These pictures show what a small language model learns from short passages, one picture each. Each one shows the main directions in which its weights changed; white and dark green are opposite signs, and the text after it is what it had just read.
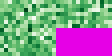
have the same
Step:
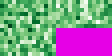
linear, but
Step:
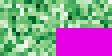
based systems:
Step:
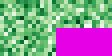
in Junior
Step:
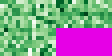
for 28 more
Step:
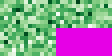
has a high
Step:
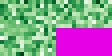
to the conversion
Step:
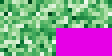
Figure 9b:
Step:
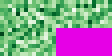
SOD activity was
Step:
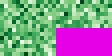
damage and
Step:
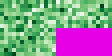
the origin of the
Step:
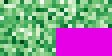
complex sentence in
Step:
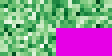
parameter. Our aim
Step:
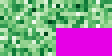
the fit is
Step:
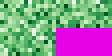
spacetime produces
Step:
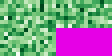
the bandwidth.
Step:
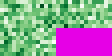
of evidence on
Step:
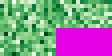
allows to sample
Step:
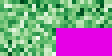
process. The methods
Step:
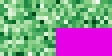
three architecture
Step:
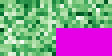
in fact, the
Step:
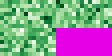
study and learn
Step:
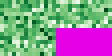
the linearity regime
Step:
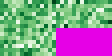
and Nel
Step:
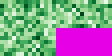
in the stage of
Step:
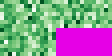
will be managed
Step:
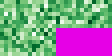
channels C3
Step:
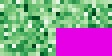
initial texture
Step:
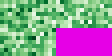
The results of this
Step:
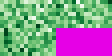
– to shape
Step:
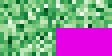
school. This implies
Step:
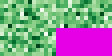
probability matrix, each
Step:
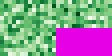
is only necessary when
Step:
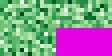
act to be carried
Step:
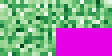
to each other.
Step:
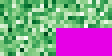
the color,
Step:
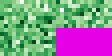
control system.
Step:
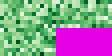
and slope operators
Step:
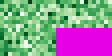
Figure 5:
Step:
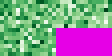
(prod i
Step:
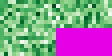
radial degree of
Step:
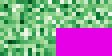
anchoring of
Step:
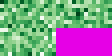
green manure
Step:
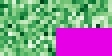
correct. Equation
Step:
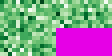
were carried out at
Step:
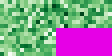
corresponds to, by
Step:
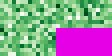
fixed, we get
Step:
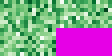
which means they do
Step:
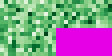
Also, it
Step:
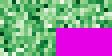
potential emergency
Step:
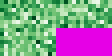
women aged
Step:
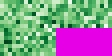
and shape parameters respectively
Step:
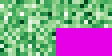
them new insect
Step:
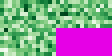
values of multiple
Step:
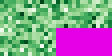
are drawn
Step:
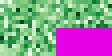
y la
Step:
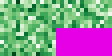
were plotted on
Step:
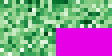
which gives us the
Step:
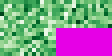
out in the
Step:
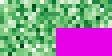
might create access to
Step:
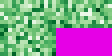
the new Hamiltonian
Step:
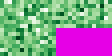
Bob have the
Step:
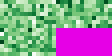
for derivations that
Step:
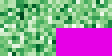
Information Systems
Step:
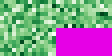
is the concept of
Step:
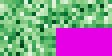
and have proposed an
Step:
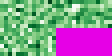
It has been shown
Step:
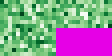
important molecular
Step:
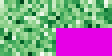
0 and 1 and
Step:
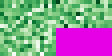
the other hand,
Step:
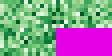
and at zero frequency
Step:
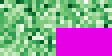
function of the first
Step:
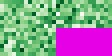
and teachers'
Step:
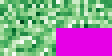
with part of this
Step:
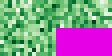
differences in detection between
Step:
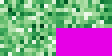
theory and that y
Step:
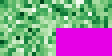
are illustrated in
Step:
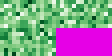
As a matter of
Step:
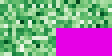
with the measurement
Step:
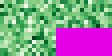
focuses on the
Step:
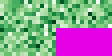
and plot the
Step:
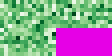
young, they
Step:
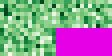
reproduced with
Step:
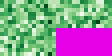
15 independent components.
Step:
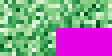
Europe can become
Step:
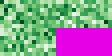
work we'll
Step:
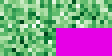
N in concentration
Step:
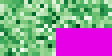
and percentage
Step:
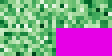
space-time like
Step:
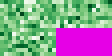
since the 18th
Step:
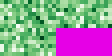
present a detailed study
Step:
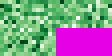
more efficiently.
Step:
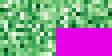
standard procedure of
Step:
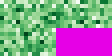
can be estimated to
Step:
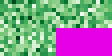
into account the
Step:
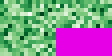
that the number of
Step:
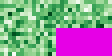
uncertainty of
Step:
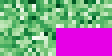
performed using the
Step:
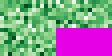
a conclusive
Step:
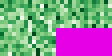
all configurations
